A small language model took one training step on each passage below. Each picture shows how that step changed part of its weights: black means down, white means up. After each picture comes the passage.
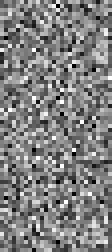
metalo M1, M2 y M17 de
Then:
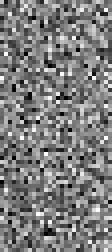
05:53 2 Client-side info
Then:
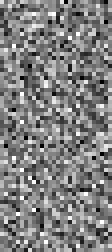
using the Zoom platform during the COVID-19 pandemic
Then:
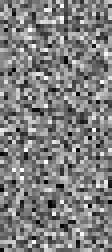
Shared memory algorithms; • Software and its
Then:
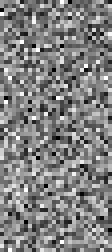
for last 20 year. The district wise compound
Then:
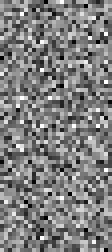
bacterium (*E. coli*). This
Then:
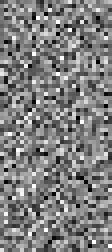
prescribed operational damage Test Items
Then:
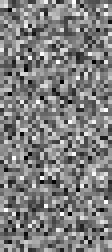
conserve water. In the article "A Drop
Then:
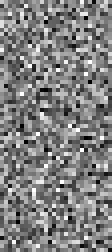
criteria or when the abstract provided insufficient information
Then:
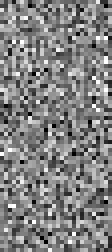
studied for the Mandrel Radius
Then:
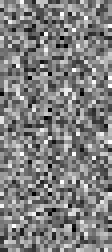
with visual recognition problem. This tutorial also
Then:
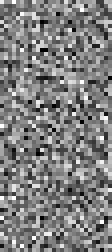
among women who had no formal education was significantly lower than women
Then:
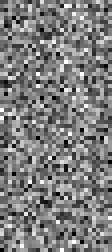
plain weave and knitted fabric
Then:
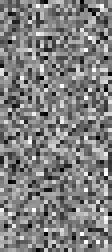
Open-Source Medical Large Language
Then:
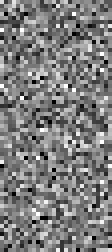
of these manuscripts, the overall blood
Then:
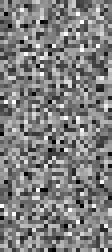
a group of individuals or professionals who share a common
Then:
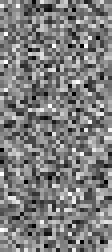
and, as illustrated in a recent review by Din
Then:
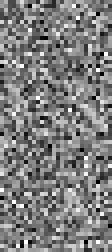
produced through several stages: slicing,
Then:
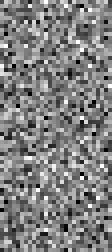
prefer a house without open spaces while 57 respondents
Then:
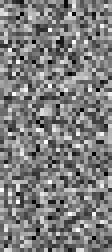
the strength and is also economical.
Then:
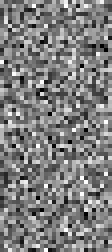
specific analyses on specific benchmarks, use
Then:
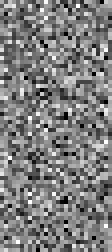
be continued, thus determining the effects of the
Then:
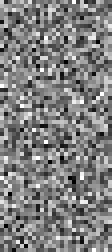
Method (DSM) Design Guide*.
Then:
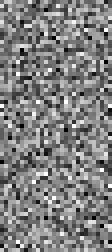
were the most numerous, 39.1%, followed
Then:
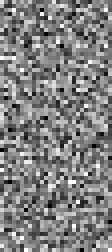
analysis, and SPM² Guide
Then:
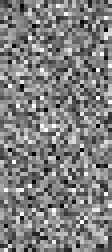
examined the light trapping of insects in relation to
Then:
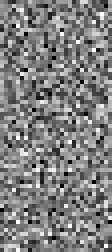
of themes as significant topics or units of
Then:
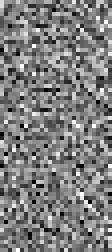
Research methods that were applied are analysis and generalization of scientific
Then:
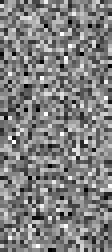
S_{OffConorm}(y, z)) =
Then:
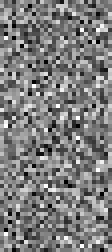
of converting data into knowledge. It is important to know
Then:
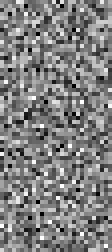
YOUR HORSE'S
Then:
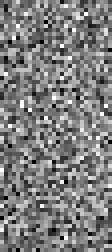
self-generated and observed voluntary
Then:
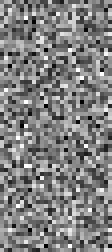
a *least squares* problem,
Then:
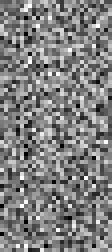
2. SOME RELATED
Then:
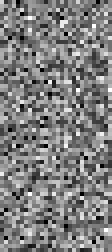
evaluation of the soil response, including pore pressure, effective
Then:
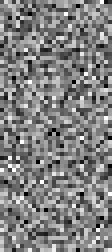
The total standard deviation is .90925, which
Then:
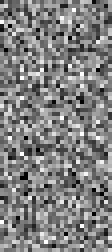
to five treatments in a completely randomized design.
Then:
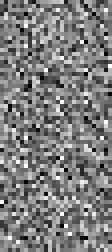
solar radio-bursts is obscure.
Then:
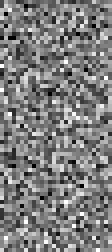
and eigenpairs have been used in our
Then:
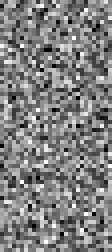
to their generational characteristics young people in
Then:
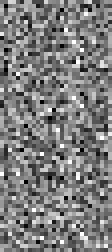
and biGRU-CNN
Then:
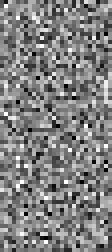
field office(s) complete its review. -
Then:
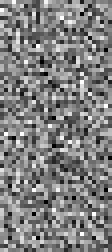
ADHD can have significant lifelong
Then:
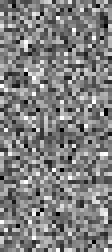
monovalent ions $\text{Cs}
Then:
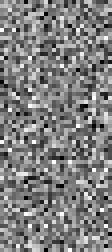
mutation rate m_{max} , maximum
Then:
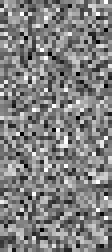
mounted thus increasing more weight and decreasing fuel
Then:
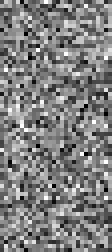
not on the spirit of welfare. -
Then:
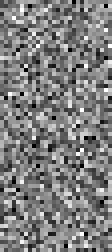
your bowel movements yellow and
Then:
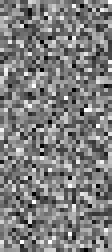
used for the training of the Echo State
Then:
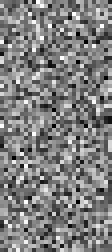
run, economic growth responds positively to shocks
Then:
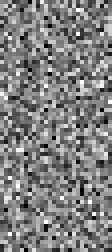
pattern. Secondly, a hybrid formulation that
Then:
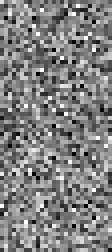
(European program) IRP International Resource
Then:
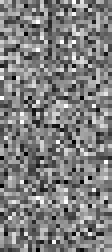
KPIs were compiled and organized into
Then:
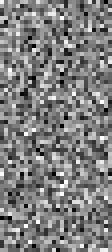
the moment and should be reported in a standardised
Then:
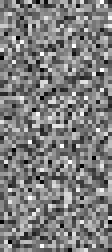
the future study. Furthermore, for the outcome software
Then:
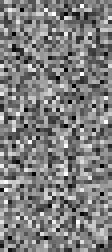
seconds and included an 92 initial ramp of
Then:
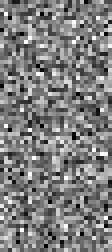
the understanding could be built upon. Specifically:
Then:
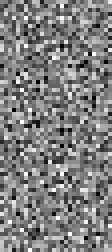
G. Sangalli, F.
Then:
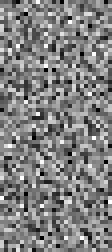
sample amount. At increased moisture content of the initial
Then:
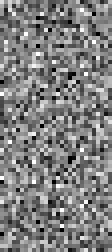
extends an open source runtime WAMR and
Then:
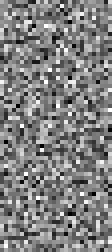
significant drive for firms’ growth. In
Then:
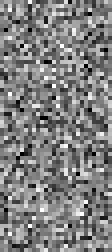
keyboards, laptops,
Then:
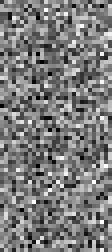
were based on controlling costs and quality and balancing them
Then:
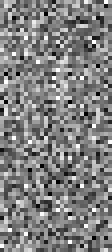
is the $tf - isf$ scheme
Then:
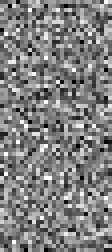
are agreed therefore dominantly proved on
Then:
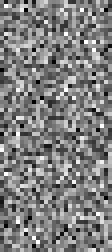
with either the cesium or rubidium
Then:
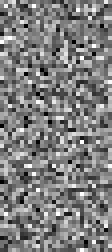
the first case, the estimated number of road
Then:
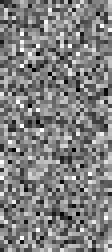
to avoid issues noted with other investigative scales.
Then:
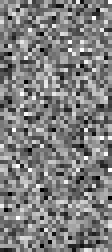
group will just hold that single test. The different groups from
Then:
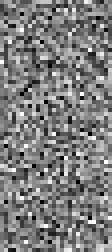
and other such practices have a very soothing effect on
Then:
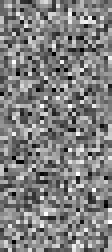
results in more effective stress transfer between the fiberglass
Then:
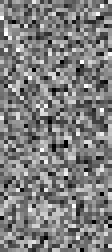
and increasing susceptibility and vulnerability to
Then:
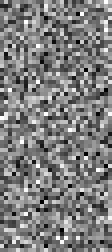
number c with different grain sizes (which
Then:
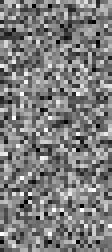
is appropriate, because any parable has a contribution from
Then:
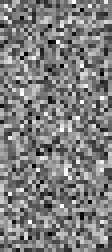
of cells are subscripted with numbers, properties of
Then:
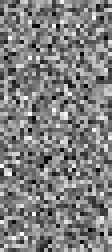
musical actions, which included activities such as listening
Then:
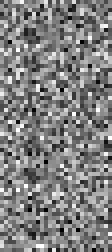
study. In X. S. Yang, R.
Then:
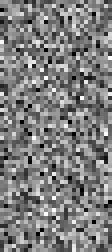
one thinks in terms of a very small x'
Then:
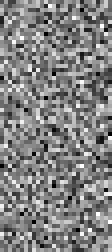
The method used is descriptive qualitative research method.
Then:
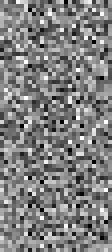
deductions resulting from the elaboration of the
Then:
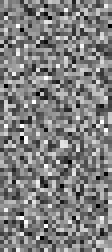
standard process documentation that requires solutions to support the operator
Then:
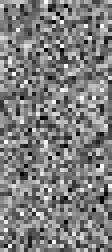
species-level and thus its proper examination is
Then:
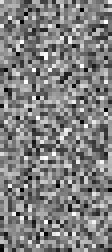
in Turkey. Cronbach's
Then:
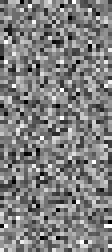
keep physical evidence.⁷** 8. **The
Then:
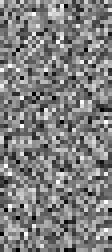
2020). Nomadic movements are normally
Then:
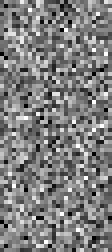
iron level is also associated with amyloid deposition
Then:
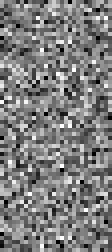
Semprini, L. Natale,
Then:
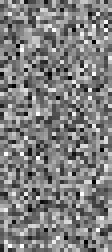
usage in fantasy literature enables them to
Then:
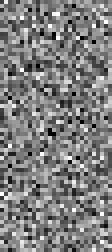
to full humanhood with his reassuring words,
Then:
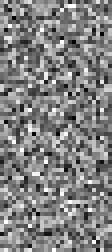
knee joint structure correction, namely,
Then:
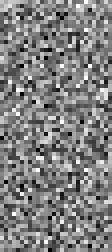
the live coding is captured as well
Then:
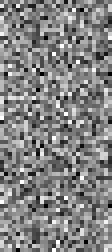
Chen, Z.C. Su,
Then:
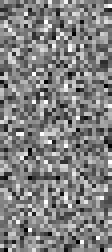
precision, increasing the representation precision, we can
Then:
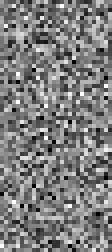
states of other entities it can interact with. This
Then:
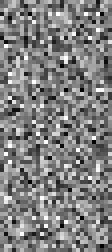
wave interact with some objects [8]
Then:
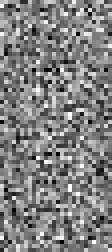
720 s, and Fig. 4 shows the quantitative
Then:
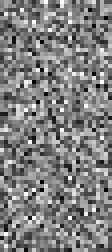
place in the development of deposit operations. When
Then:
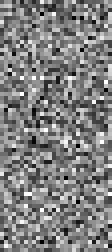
in the detection process, as objects covered by
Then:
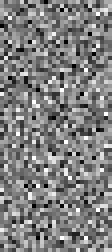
During electrolysis, the catholyte
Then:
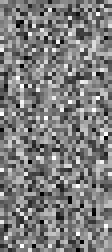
the sedimentary basins a thickness of 100
